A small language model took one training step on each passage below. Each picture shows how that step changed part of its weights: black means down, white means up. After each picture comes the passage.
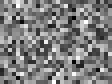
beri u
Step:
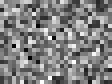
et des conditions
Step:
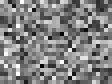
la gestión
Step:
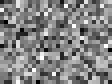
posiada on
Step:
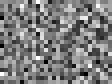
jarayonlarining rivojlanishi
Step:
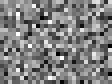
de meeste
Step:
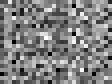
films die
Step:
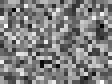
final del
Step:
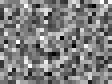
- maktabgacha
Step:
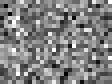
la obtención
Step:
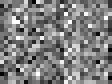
их особенности
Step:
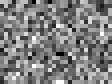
і наша
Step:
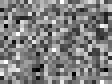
eran el
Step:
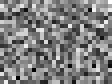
eng talabchan va
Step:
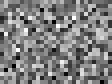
созданными в
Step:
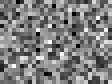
une dimension
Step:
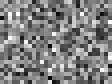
Ética em
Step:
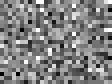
asosiy vosita sifatida
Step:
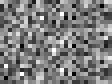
в системе
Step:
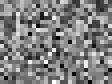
de transformar
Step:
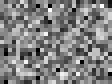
nada nada
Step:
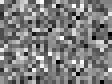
pedagogik fikrlarining
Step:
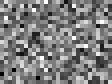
holatini his
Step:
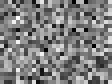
de sessões
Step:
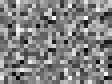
on the basis
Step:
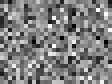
través del
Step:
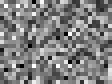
como una segunda
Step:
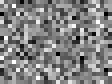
A gravidade
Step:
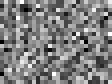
qualitative method
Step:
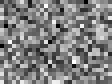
va olovda
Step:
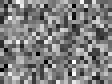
atender a
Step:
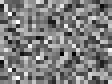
учетом уровня
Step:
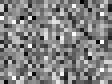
a legenda
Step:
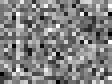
base de recursos
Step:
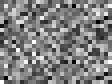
casados o
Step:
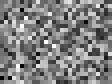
a determined
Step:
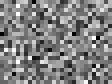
que se busca
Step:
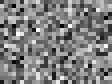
які створюють
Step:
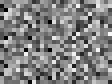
Brasil quanto
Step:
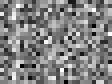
aun cuando
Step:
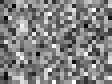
buscando se
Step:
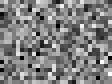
de interesse
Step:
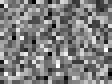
билан эга
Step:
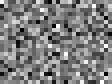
методология и
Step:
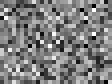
ratio and
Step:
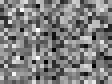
boshqa turlarini
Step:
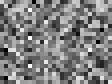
oshirishda ularning
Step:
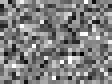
: Annales
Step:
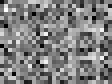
e sen
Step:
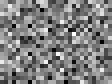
significa para
